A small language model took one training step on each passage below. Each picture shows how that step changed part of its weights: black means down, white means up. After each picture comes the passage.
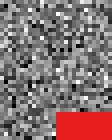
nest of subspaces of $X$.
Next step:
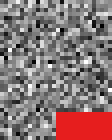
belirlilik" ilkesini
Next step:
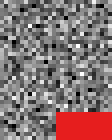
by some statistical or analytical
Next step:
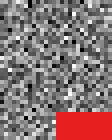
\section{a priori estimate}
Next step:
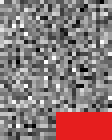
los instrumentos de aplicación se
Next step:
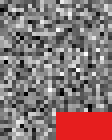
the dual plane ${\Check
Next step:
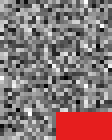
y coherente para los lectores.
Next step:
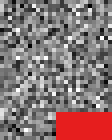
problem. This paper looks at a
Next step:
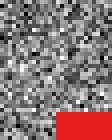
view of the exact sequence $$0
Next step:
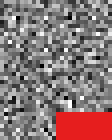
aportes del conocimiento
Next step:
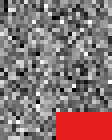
that for all integer $k\ge 2$
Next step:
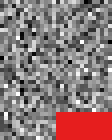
IPBC method with \tp{}
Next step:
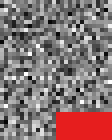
analyzed in the following forms
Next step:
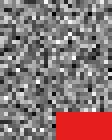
$cant(a)\in \mathfrak
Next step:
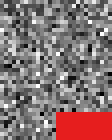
dan incidentele ervaring in
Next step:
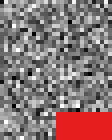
\ adH_{\mu})$ for every $H
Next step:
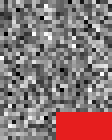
(**) Unidad Testigo
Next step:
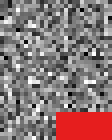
there exists a constant $\gamma_0>0$
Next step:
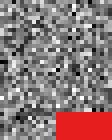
$k+1$. We have proved that
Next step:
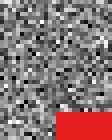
multiplications on the left by $c'$
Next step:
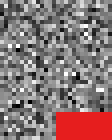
davamı olaraq,
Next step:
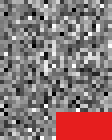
**SUS** Disponível em
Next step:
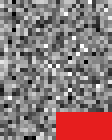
$g$ is a non-unit of
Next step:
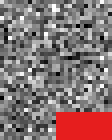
that the canonical frame from
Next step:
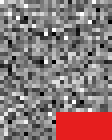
with just two global minima,
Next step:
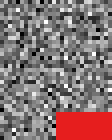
project-based approaches in the
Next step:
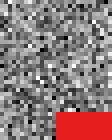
relaciones sociales, la visión
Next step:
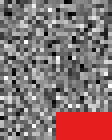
an example of more subtle topological
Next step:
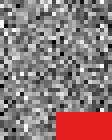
construção dos padrões estão
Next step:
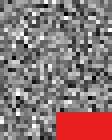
element of the degeneracy space
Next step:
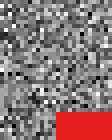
обучение. URL:
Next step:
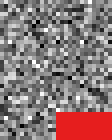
of $C^\infty(M)$ where
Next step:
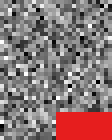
$m=0$, then it is easy
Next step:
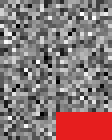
звено цепи
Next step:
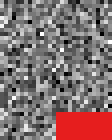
que frequência você evita
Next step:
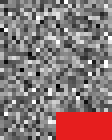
активность как
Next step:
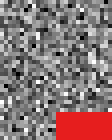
(2010), desarrollaron una
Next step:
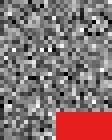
where a penalty is imposed for
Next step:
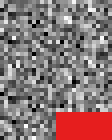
domain $\Omega_h(t)$, the
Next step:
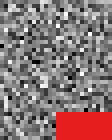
where $p_i$ is a prime number
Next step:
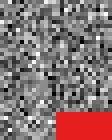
that every two disjoint relatively closed
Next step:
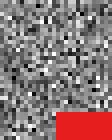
inessential representations on objects
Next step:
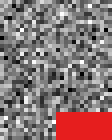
e lisa. Vários
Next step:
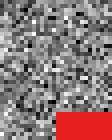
buning uchun zarur
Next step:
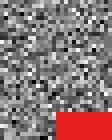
of linear maps which commute with the
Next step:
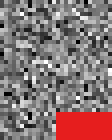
(and will be repeated further
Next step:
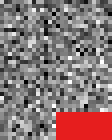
gray discs ($\lambda=8$),
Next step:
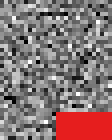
path space FIM is simply
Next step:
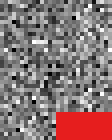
namoyon qiladi.
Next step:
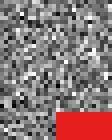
Kersten \\ University of Twente
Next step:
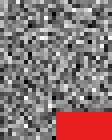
T\cap P$. As $T\cap
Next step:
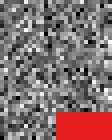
focuses mainly on the
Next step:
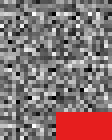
etapa preescolar. Con
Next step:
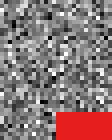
(o'tovdan loy
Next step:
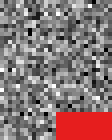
indeks kekentalannya
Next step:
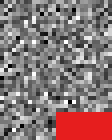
sets]{An addition theorem and
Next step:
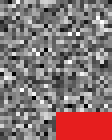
which is isogonally conjugate of
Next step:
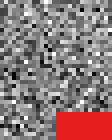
defined as $$ l_{\rho}(g) =
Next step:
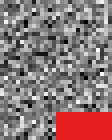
are $k$-element vertex subsets
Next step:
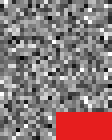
states the relation between the invariance
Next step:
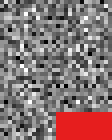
control algorithm \begin{align}
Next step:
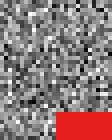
turi Ishchi eritmasi
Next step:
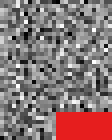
deLaubenfels and
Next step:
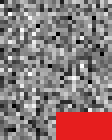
Исаев А.
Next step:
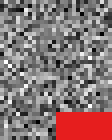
spectrum of a log ring,
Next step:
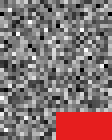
of them solved the problem. When
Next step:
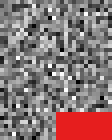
buyum yoki hodisaga
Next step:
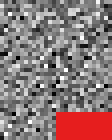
билан мутаносиб
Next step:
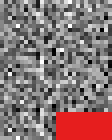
quyidagi vazifalarni
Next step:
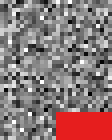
fitur yang diperlukan serta
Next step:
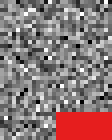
define \begin{eqnarray*} X\otimes
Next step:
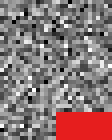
Analysis of the work on
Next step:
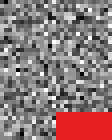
o'zida saqlagan
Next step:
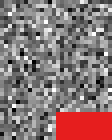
derechos fundamentales en las
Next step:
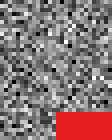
nomzodlar dasturlarining
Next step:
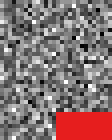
next section. Here is the formulation.
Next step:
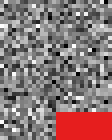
seguro e protegido para todos
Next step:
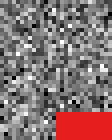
valuable comments which greatly
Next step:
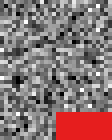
optimal trajectories are same as the
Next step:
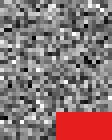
DirBC}. Indeed thanks
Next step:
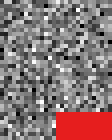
J_{\pm}\}$ that satisfy the
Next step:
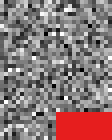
But when $M$ is a module of
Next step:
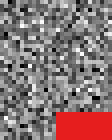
ring of functions on $M$ constant on
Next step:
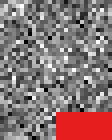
melekat juga dengan
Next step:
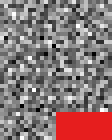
पांव पटक
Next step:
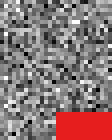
\in N, \forall m > n :
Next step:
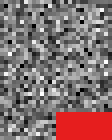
compactly supported vector function
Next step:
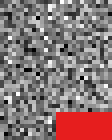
S_{n} $$ \end{proposition}
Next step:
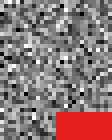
Assume there exists a duration
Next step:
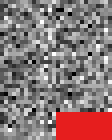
by Theorem~\ref{thsupport}, the function
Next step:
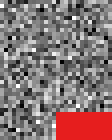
descobre as múltiplas
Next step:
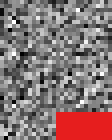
a much longer length
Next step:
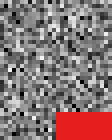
the SO, we consider two actions
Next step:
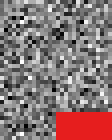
nonnegative barrier function $V
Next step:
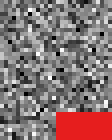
A straightforward modification of
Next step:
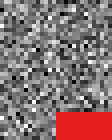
Também com base nessa
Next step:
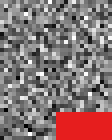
j}.\] Consequently, the
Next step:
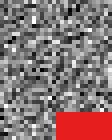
of his proof is that although
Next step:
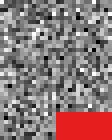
производные слова
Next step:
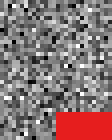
i incorporar nous atributs
